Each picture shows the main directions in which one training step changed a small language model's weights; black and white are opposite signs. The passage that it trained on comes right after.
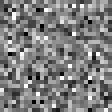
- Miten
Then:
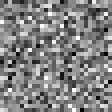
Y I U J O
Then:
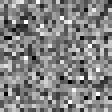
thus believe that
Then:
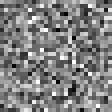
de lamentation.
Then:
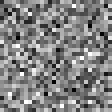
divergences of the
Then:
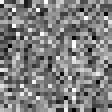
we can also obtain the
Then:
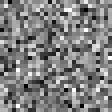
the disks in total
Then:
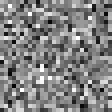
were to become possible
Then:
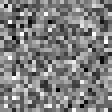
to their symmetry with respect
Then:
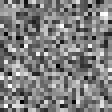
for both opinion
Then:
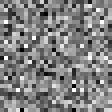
Union. The
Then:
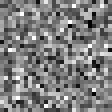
which is identified with
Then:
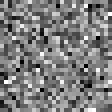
«форма» та
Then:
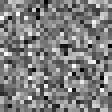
from the compensation
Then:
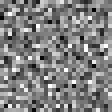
are performed with the
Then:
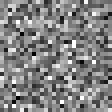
and other Weapons
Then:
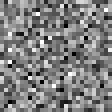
pair by pump
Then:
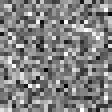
degenerate gases
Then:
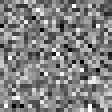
de performance construit
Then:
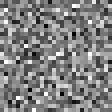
Bulletin of
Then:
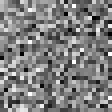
the supersoft
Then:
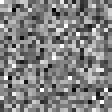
under the condition of being
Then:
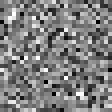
matter such as direct and
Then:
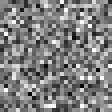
significantly when it was
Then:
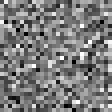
all other kept
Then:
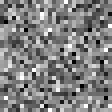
donor star is
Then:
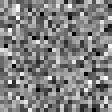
что выделение
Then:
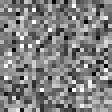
three cases. One
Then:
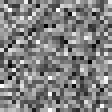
contribution to the
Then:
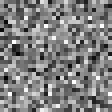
for each value of the
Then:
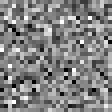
of the surface and line
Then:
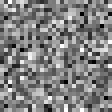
капища для
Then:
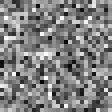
about the processing in
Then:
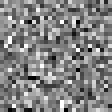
of urban
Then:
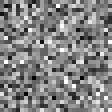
acting on such an
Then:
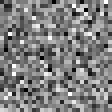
o processo de
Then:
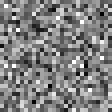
de informações
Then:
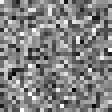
the halo density,
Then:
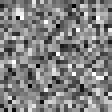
cooling rate
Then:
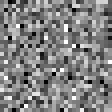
modes for gravitational
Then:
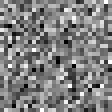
along the $a$
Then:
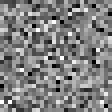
heavy mass dependence
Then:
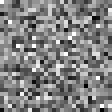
the presence of a
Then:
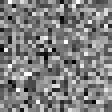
structure of the clusters
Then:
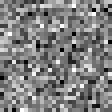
AFH order,
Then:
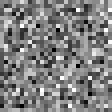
мусить в
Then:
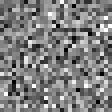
observation can be
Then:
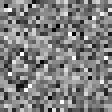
surdos. Os
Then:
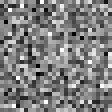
extended thermal components
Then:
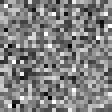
This reexpansion
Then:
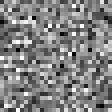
Support to the
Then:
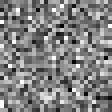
ham bilvosita
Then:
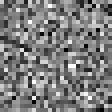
space or search space
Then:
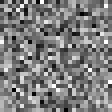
an isotropic
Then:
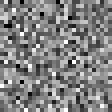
наук. –
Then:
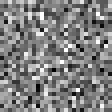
сколько со
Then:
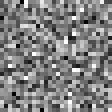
muzeylar tashkil
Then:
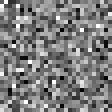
и потребления
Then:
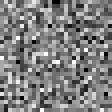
elements in the basis
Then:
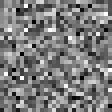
qayta ishlash
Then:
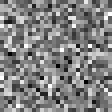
of the rotational
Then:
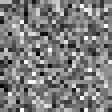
by nMF.
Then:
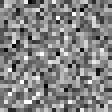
series of average
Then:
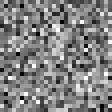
which invalidates
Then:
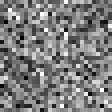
energy of donor
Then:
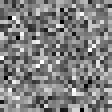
negligible)} we
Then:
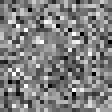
8 known transiting
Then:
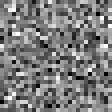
bases that are
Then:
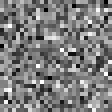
- родина
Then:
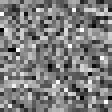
which is termed as
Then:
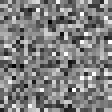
random chance level.
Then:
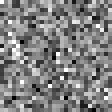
the following, the observed
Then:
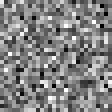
is an interaction energy
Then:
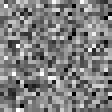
la ayuda de
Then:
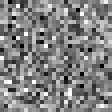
за основними
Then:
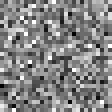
ranges of
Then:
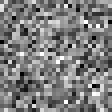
form \bea
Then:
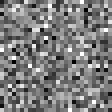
cos x (sin
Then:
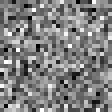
focused on the
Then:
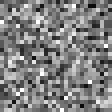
law to be
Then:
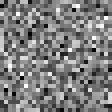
occultation integrated
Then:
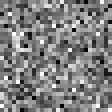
constant, given an
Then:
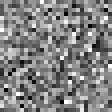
Thus the conditional
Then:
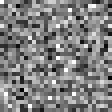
a priori}
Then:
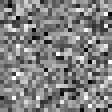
were only associated with their
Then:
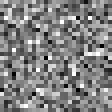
of 3 mm
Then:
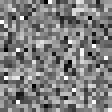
rate. During
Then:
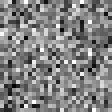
aux programmes
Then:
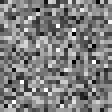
spectra. We
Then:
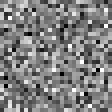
dependence in lowest
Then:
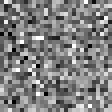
publica -
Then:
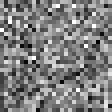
in this path on the
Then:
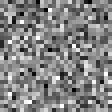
are solutions of the
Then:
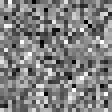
Улар: -
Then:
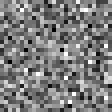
peak separation is
